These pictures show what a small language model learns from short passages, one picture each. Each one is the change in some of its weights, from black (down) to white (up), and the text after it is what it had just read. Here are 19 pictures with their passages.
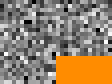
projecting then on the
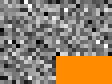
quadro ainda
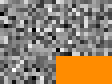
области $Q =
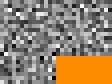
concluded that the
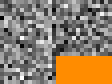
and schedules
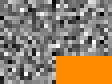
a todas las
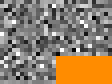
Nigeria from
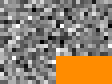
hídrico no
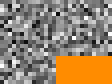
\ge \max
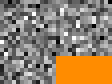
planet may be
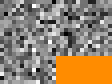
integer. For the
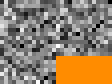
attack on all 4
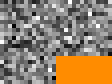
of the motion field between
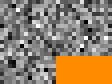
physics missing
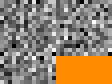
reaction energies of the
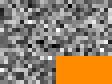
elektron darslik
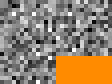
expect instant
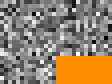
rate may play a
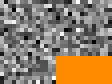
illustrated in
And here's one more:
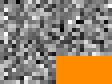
: Conception
